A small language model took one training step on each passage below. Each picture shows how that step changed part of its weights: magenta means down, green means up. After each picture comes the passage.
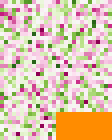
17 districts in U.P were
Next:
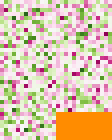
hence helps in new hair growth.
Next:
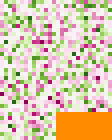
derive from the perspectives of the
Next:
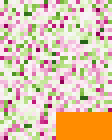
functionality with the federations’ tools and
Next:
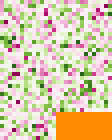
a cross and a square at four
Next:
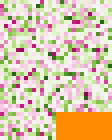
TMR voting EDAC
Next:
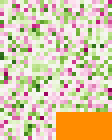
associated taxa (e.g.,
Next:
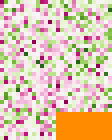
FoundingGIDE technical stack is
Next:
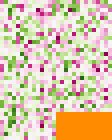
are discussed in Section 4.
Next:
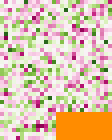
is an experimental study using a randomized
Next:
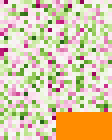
initial retail prices.
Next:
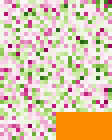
efficiency. The best yields were obtained
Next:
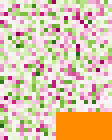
operator “OR” was used to combine
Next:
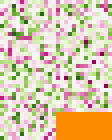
rice seeds and leaves that showed
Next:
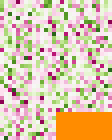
metacognitive knowledge can provide for insights about
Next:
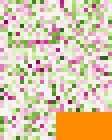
the CS and UCS are involved in
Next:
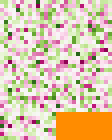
the Cosmetic Surgery
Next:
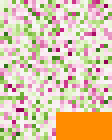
continuous effect with a similar factor. -
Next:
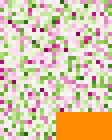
their classes. Through exposure to various
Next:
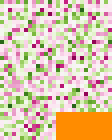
that thermal conditions for *Ceratitis
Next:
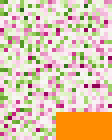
and manage over the natural history of
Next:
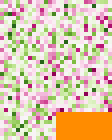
the distinct features identified include variable
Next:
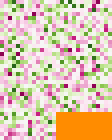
such findings, active surveillance with
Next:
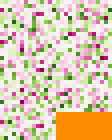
Su, H. Zhang, Y.
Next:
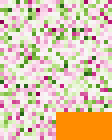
about topic. Presentation method is
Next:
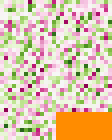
cm⁻¹ could be attributed to
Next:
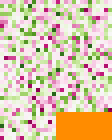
of this capture - Put the literature
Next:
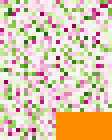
was suggested in [10] to
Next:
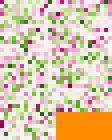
partly on the existing road. The
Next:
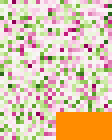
two amplitude functions
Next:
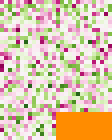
of distributed systems, particularly in
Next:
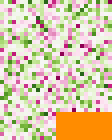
in a statement. The statement forms the
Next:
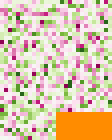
et al., 2013), we ranked
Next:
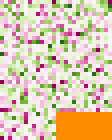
that the proposed classification method can recognize these
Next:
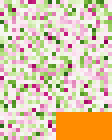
Rubber Clearance x ₁
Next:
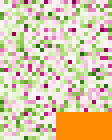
maximum degradation rate conditions. The values
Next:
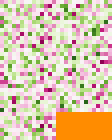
correlation coefficient was used to analyze the
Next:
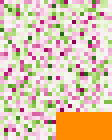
resilience, with Nigeria's
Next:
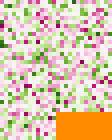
of poor and minority students,
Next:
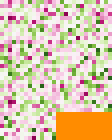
24.46% Freelancer
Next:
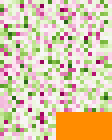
(CHRIS) [34] were the
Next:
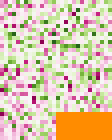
selected. A merging candidate
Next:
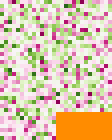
of the law of comparative advantage for
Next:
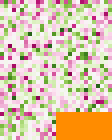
of the complexities in the text. Some
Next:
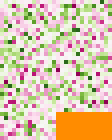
in India. The data is analysed with
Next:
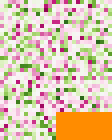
to implement the Nature Restoration
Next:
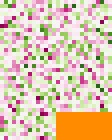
local divinities by simply adding a
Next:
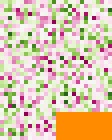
the shape of the bow along with
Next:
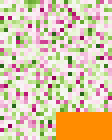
files outside the ELN? -
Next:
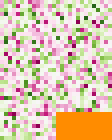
cleaning may remove the deposit
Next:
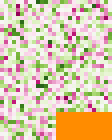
urgent needs. So, working
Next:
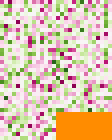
plotted on a trilinear diagram
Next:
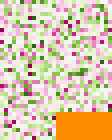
is to generate transferrable lessons on
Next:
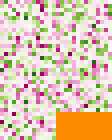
still relevant in the current global context.
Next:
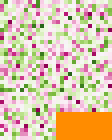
Note, however, that the
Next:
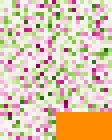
of all KTs and provides a
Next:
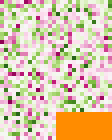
of our study is already using AI in
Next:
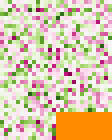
Policy was laid down
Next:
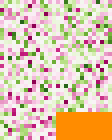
the biceps brachii
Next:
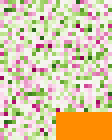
Es Fm Md No Lr Figure
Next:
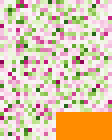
multiple interesting application effects in the field of environmental
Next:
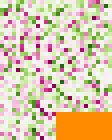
hydrazine hydrate was
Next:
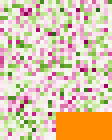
health, and secondary metabolite
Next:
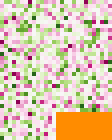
fine suspension of lithium
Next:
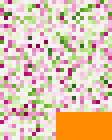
in a particular area of the discipline is
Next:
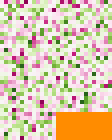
of 30 HIV-negative controls
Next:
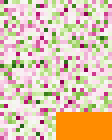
such as materials science, engineering and
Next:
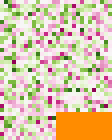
in comparison to India, the share
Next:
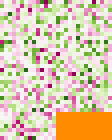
illuminating the target experimentally measured,
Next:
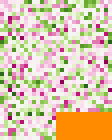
a travelling undulation is
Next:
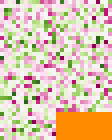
the drug is released over a period of
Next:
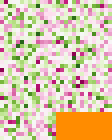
foundation for determining the relationship between
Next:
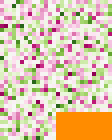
others are by means of transport
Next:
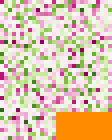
is performed in water because the effect of the
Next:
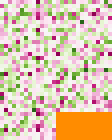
valuable insights into the influence of social
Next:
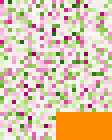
*Apodia martinii*
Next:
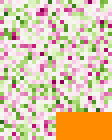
a well-coordinated road and a
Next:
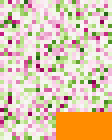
use of language, and thus the mental
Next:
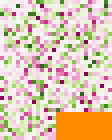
with admission in mind only, and does not
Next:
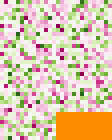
7th century and Jayavarman
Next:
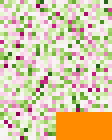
National Grasslands, CO
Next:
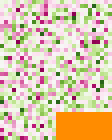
assessing risks, I can also consider
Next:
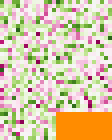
Fig 7. (a) shows the
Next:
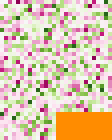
situations associated with maintaining and developing
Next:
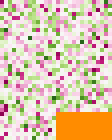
social institution and includes the rights,
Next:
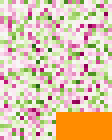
Amara Ezenyeaku
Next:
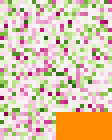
oxides for alkali
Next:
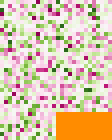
under xelatex — never
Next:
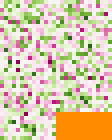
hrs 4 hrs 5 hrs
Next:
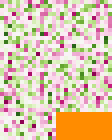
in a particular farm indicates that some factors may
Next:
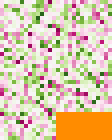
in GDP growth rate and Mobile
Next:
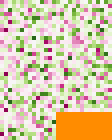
Methanic Hydrocarbons
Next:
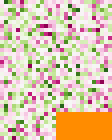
twenty-one varied academic
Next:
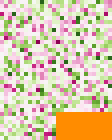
lupus erythematosus
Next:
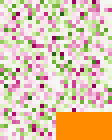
populated with synthetic data for researchers
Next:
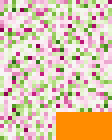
of the earth's atmosphere that is
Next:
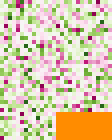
for most core participants. The **Central
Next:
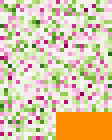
the values of OOB in UFMC
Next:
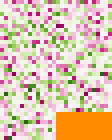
the Slovak Republic according to
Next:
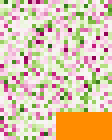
the pages, it is important to select the
